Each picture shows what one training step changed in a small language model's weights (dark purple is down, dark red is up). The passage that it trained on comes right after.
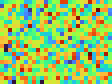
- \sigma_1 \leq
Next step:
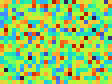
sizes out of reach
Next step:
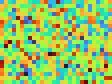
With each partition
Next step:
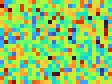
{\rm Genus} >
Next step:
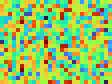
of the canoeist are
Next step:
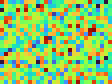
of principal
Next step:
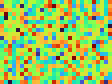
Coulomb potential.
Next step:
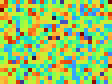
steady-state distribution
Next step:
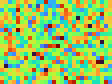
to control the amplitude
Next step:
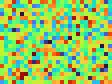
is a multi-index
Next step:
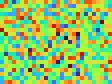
GA & VA &
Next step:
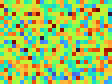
with \begin{align*}
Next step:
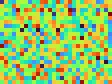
Then we have the identity
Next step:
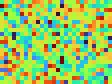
\right) \right) \,
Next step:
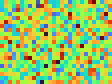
this end, we use a
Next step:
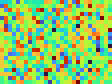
frequency and all the
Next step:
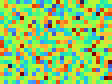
monomials of degree
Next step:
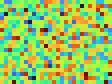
a trivial magnon
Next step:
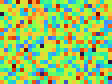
routing protocols
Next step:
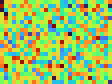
the atom with a higher
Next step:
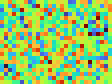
the first example of an efficient
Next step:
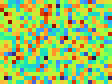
incorporating many
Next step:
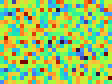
The above perturbation results
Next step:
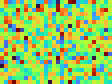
of the beam will thus
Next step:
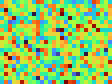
In mobile, it
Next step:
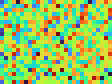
\nabla \xi \dx
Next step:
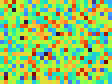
these inequalities (such
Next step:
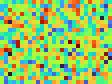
and 10 Myr as
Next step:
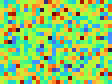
Theorem 3} We use induction
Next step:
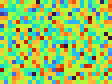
results from Allen and
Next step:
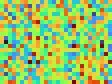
the signal region should
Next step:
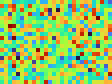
physics is invariant under
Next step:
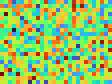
towards that goal
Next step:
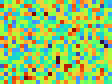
exchange constants
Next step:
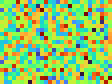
results of a GAP
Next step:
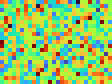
of polynomial growth due to
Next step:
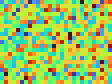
that are Pareto optimal
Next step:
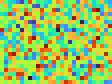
e_j$. We thus
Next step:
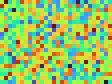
decay, as shown in the
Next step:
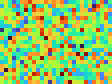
of this survey, no
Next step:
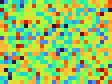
usually solved using
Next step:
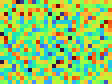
\begin{figure} \centering
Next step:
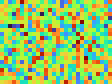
$\chi$ in the central
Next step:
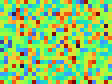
boundary $\partial_MD$
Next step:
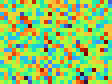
a radiative transfer
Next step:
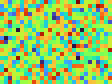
which is simply the
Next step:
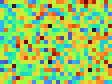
In particular, we observed a
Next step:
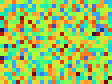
the following general construction of
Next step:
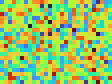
in the dual setting,
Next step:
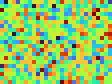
flux densities in the
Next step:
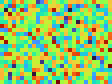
way of negation,
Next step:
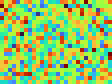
as effectively a single
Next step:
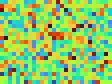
to }\left( D,\theta
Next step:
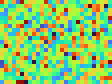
of Clunie and
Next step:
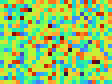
study the real roots of
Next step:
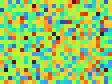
jenis barangan
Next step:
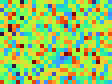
and $\tilde v_2$
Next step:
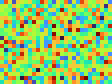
On the other hand, the
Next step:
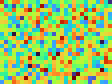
model was trained with
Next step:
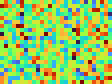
defined by \begin{equation}
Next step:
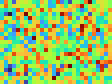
The separation from the
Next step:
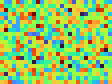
flow, and (ii)
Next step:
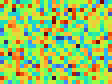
there is a coherent
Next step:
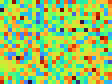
the neural network, we consider
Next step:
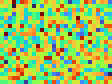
Lorentz symmetry.
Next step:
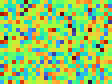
become small if the
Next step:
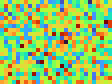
the time evolution of the
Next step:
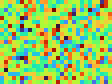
set. Frequently
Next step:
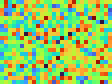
tensor basis.
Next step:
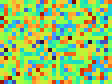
diagram agree with
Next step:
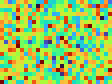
to the Maxwell's
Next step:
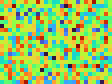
clear every time from the
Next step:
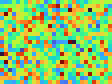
the CanSat.
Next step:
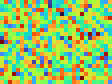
for the smallest
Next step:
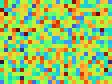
simple coroots of
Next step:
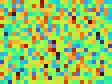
result (given in
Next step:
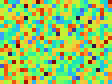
and audio shots
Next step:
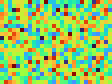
not necessarily satisfy
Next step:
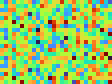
evolution and evolution of
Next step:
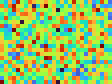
analysis itself. Section
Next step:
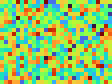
was only studied with
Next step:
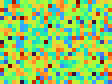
deduced) the usual
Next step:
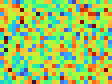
on observations collected at
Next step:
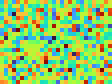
operator $F \mapsto
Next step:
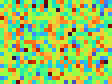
last implication means
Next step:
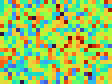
vertical direction while it is
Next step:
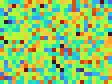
implementations without
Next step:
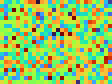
(DNN) for
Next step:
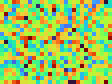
in a saddle point
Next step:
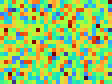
easy to see that
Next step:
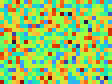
3 \\ \midrule
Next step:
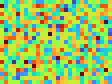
Binding Varying
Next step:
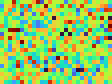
uncertainty in the
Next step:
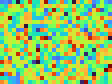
p<\infty$, and
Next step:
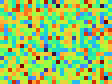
ensemble representing
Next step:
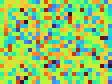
*B* has a
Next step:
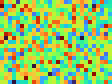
to the limited time to
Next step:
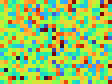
graphene by a linearly
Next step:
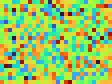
gauge in which the
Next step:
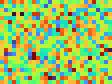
in Sect.~2.
